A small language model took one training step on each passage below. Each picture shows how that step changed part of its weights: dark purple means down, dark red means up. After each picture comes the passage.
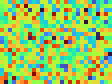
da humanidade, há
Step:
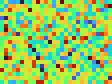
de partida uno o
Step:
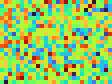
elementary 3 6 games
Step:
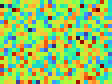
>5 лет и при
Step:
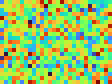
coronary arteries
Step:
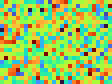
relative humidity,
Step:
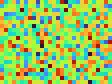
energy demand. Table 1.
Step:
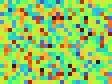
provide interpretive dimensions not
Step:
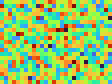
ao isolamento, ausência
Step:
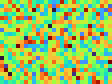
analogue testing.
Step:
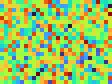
inalisa gamit
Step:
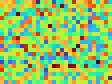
Ugovor o radu
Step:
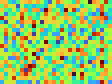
engine discharge less
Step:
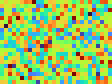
pedagoglarning ham zamonaviy
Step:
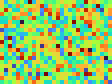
у проповіді,
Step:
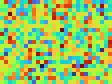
metode pencatatan
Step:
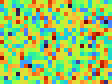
Nguyen Manh
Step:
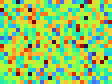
a 40 ans, à
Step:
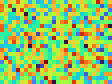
pueda ampliar
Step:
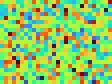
ele próprio a
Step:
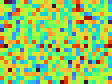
Is this material useful to
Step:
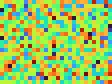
aim of the present study was to
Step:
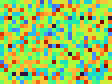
дис. канд.
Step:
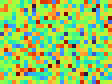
of action. It has a
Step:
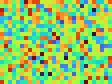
is the only reasonable treatment
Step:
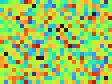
precise diagnosis of
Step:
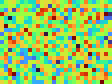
in face recognition
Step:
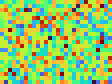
Fecal Samples from
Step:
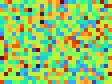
indication of Sectio
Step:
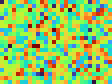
Gordan G. N.,
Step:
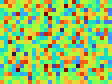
de las implicaciones que
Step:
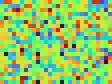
Public health 61 61
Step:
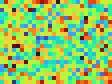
number of obstructive
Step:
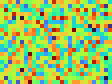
achieved an MRR of
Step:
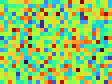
Abstract. This study
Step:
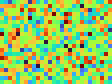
locally: carton
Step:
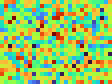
common approaches to managing
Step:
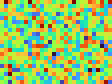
kad suprantami
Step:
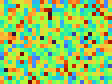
Discussion Although
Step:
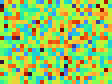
observation could be used in a
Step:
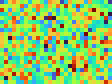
because the electrochemical
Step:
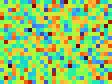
orqali ishlangan
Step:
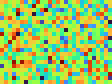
We start the search with
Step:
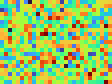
involves assigning the participants
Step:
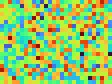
ocasionan producir
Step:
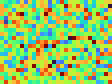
в жизни поэта
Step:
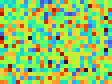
rotation angle of
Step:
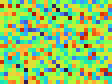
and academics – in
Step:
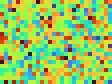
encourager leur
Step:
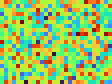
haciendo un total de
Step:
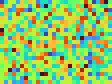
civilization from being
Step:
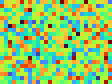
quarantine against
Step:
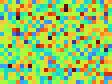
importe del premio
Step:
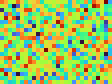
included. To estimate an
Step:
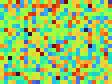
the underwater level to
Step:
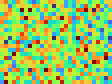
also expected that if an
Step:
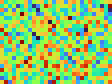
has the time to look up
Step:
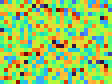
material ekanligini B)
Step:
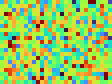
describe the real complexity of
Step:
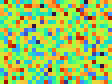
in darkness until
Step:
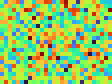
new artefacts are
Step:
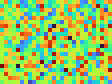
semi circular notch is
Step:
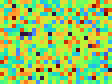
Iteration period bound,
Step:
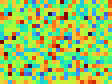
siyosatni amalga
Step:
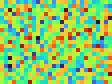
to reduce the number of
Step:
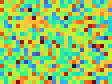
G N V R/W N
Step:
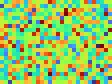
11 element array a
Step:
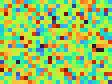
dialect was not yet
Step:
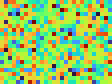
However, the other segments of
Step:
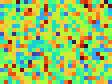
focus on a single domain
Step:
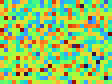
analysis. A F, K H
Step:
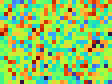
conjunto com livros
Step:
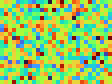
accuracy or integrity of any
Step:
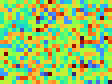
chetda qolgan.
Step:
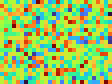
residual stresses are
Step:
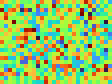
thus label an instance
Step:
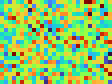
forma, os profissionais
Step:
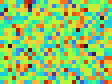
a un sistema de doble
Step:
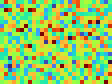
probably due to the
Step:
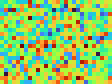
в помещение –
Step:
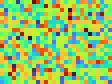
Peer group support scale
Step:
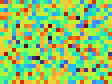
evaluation of technological modes and
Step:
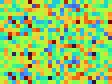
the **EC adopts a
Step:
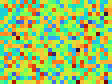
И. Иванову
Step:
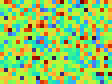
to formalize his final
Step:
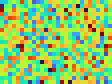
data Équation R
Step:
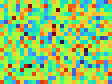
TILI 1 Harry
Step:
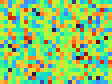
in Figure 6: Fig.
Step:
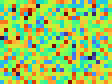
impact of the internet and social
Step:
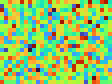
two solutions of equation
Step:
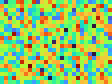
the other wing depending on
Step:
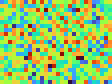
sheet following unloading
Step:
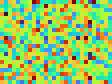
propose two new confidence
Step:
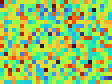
tumors require a more
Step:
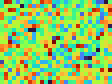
section we begin with
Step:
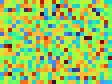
достала. Хочется
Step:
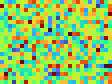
на цвинтарі
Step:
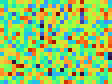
interest: Nil Abstract
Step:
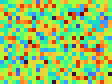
venting panels was
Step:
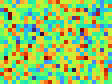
case study and team work
